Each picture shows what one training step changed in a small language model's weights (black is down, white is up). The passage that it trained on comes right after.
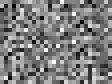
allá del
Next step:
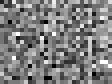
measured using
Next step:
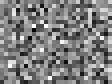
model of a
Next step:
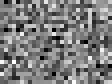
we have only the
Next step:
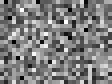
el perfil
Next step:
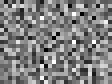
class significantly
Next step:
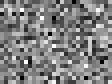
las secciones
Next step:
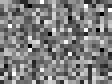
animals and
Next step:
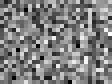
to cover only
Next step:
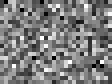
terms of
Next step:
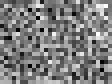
< CV
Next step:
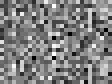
validation of
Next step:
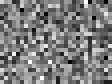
peer review
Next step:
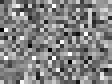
most sensitive
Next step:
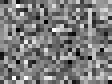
but must
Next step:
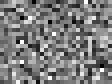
located at
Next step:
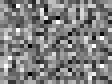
– professiya
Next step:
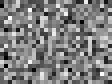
be an ample
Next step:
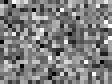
convert the
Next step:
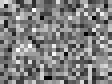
one seems
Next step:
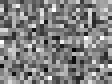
programs are
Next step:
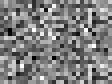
development of local
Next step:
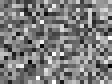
should also give
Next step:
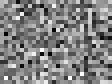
included a total
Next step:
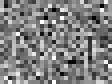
suffered from
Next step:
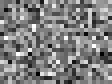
SI til
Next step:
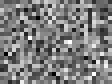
por meio do
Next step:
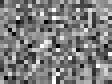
то в
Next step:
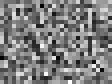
acquisition and
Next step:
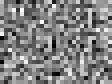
of random
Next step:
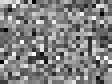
ratings from
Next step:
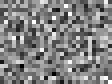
of beverages
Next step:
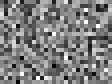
crime profile
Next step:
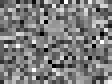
4% and
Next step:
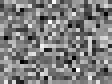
Individual 19
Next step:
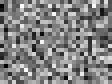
a West
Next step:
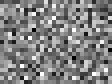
ser de 4,
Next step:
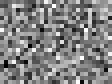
differentiation and
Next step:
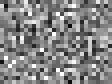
of trace
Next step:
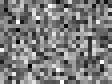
vast range
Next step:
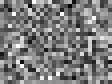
"ong osti
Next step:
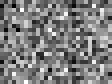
the probability
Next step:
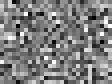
Teacher of
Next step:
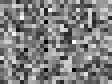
has been developed
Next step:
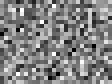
of more than one
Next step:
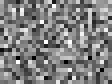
of water from
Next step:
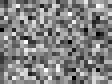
control requires
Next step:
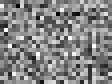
hacia lo
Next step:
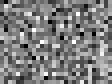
води и
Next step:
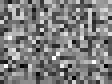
in order to
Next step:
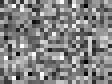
A equipe
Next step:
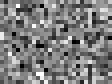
result showed that
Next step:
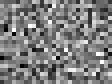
lead to
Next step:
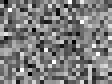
generic name
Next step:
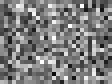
- Fast
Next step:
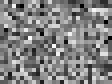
concreto y
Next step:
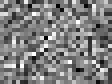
member of
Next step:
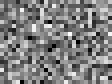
Table I
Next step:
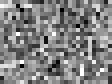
during the simulation
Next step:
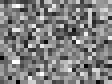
are characterized
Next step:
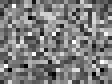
third to
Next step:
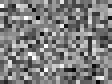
parte de
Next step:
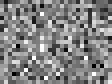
a variety of
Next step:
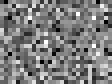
contribute to
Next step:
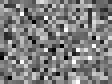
não só
